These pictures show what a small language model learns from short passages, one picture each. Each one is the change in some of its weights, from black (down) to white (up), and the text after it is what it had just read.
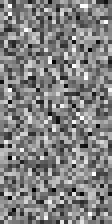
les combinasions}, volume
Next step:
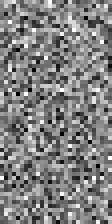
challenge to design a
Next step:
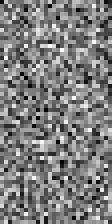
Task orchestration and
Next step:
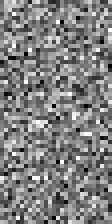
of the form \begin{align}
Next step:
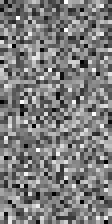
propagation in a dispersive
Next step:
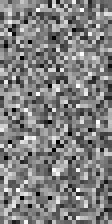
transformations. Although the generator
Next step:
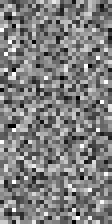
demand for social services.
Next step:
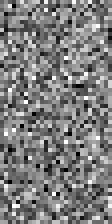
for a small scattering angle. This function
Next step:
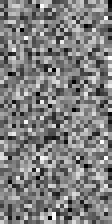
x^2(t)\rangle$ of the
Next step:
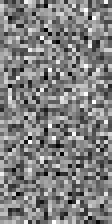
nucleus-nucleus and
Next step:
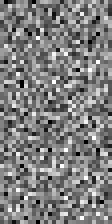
zoom system to optimize the signal on
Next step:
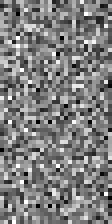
are able to explain why there are
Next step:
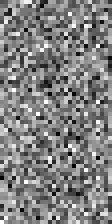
spin operator, $\nu$ are the
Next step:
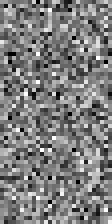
at even lower luminosities most
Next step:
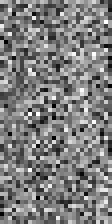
the image input. The encoder
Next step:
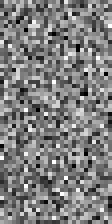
an investigation of pilot
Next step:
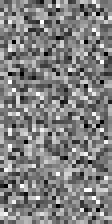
diagram depicting the relative
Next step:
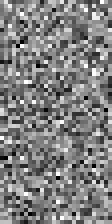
in each scan. As depicted
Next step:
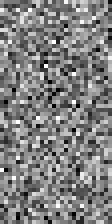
2 elements. Assume that the
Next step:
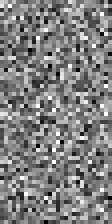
migration cost-benefit
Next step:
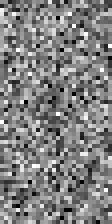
used to sum over all the single particle states.
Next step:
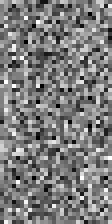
TeV range the single source predictions are more
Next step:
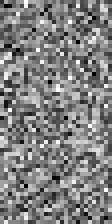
the 'stress tensor'.
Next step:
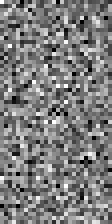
these authors found three independent
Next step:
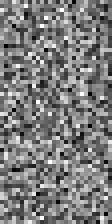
and \emph{parity conditions}: since
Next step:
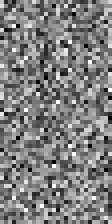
on structural and transport properties
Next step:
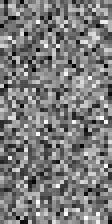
for most robust quantum control problems,
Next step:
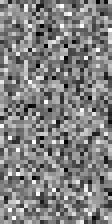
than in PMOS, while
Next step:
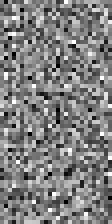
seen from the quasar's rest
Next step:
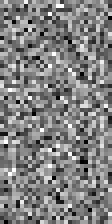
written by the same video
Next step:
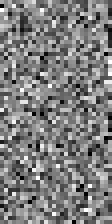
tracking} In order to determine
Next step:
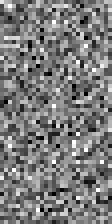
\pref{machida}. As
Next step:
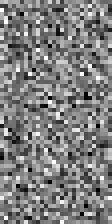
occurs suddenly in the
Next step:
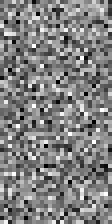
a single all-optical chip to
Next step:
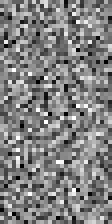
time of \gls{ascl}
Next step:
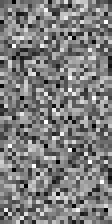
the boundary spacetime dimensions. In the
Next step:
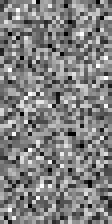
make the final emergent
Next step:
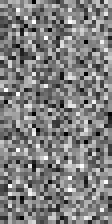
the simplified model, with
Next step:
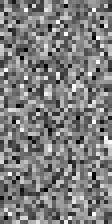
process is busy. It processes as
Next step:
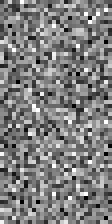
which justifies the approximate solution for
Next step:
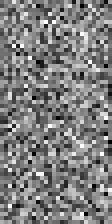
encoder contains a
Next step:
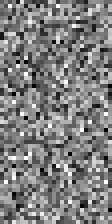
$\tau = 0$. The fraction of points
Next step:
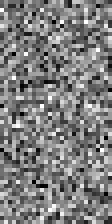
Moreover it was noted that the
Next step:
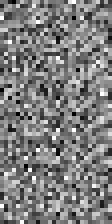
dataset. The node set
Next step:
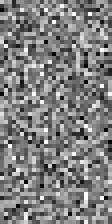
elastic cross section,
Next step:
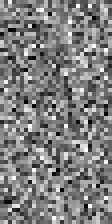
of the deformation tensor,
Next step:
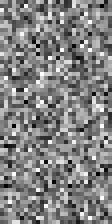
diffeomorphism acts as
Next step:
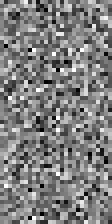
Technological University in 2020 and
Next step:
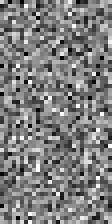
always massive, and follow
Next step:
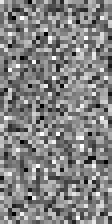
dealt with the same technology shown
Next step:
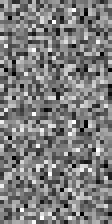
scope of present work. The use of
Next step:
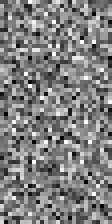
dynamically constrained regional AIWP
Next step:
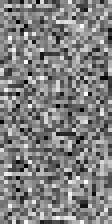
we can rewrite the variation of
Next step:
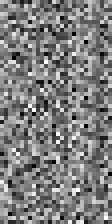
work, the number of mesons (in
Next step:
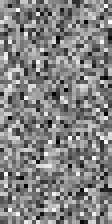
can be neglected and the system
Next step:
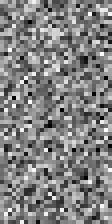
polarizers to analyze the signal in the
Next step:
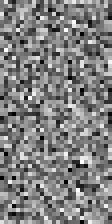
of the 4d defect. This
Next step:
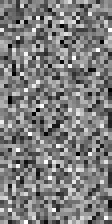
1, and its values represent various
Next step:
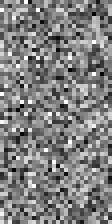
the sums are over the sets
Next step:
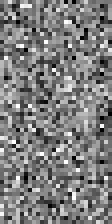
the quasiparticles. Both
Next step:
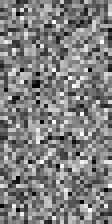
and (ii), we conclude that
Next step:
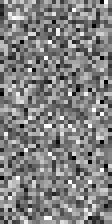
wiggle smaller than this is
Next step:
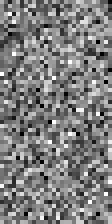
typical event consists of an
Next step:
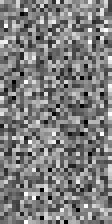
e.g. Willott et
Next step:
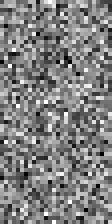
limited to spectrum allocation,
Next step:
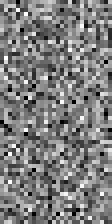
most of dark energy models. More
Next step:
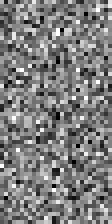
Wireless Commun.},
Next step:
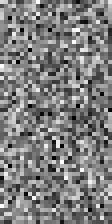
expressions in \cite{Vi,
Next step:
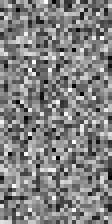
to have the same properties under renormalization
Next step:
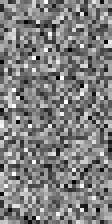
single step. The former approach has the
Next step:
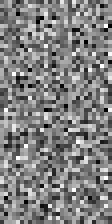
flows. For Mirai
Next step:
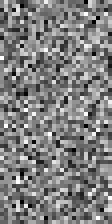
such that every pair of these
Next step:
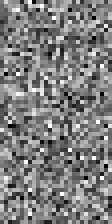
solutions to the Yang-Baxter
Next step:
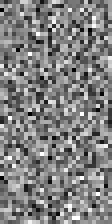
$^9$Light Bridges,
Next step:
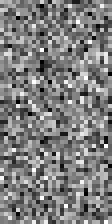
crucial role as
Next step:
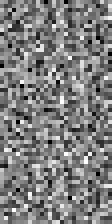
priors, and are not included
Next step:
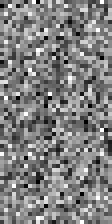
the outlier frequencies and
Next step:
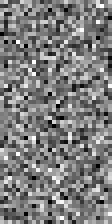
to make up a statistically valuable
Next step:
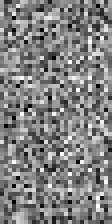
L. Wray, J. H.
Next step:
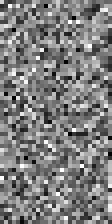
as a partial wave expansion
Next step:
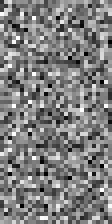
important, if the quiescent phase is
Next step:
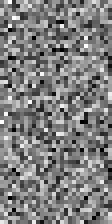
of the local kinetic viscosity
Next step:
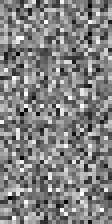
and Davidson, then the first
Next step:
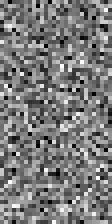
participant nucleons for
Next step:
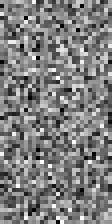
and then merge with topically
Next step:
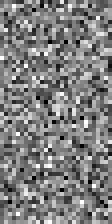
gradually adopted by most
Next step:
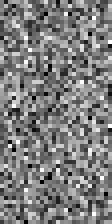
effects on twenty key
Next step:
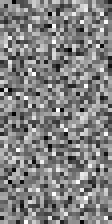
the low-energy description, we
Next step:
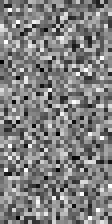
all keypoints, we assign
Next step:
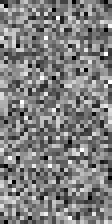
denote Pauli matrices,
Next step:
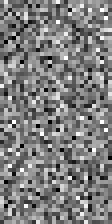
a simple Markov process. The
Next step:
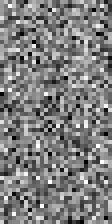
robust to such variations, due to
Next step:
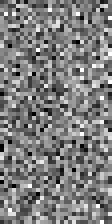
OoD dataset. For
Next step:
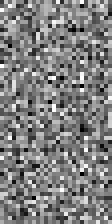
the light speed c constituting
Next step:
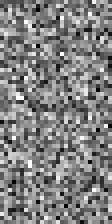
with the precision corresponding to the
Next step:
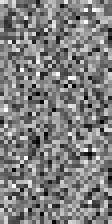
from thermal radiation is less
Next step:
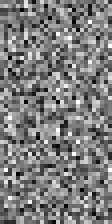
via different paths before
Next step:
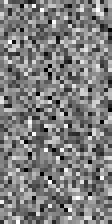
layer of GMM models. If
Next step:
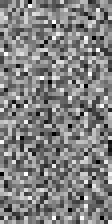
such $Z'$ boson can have
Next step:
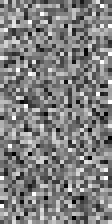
not straightforward. One
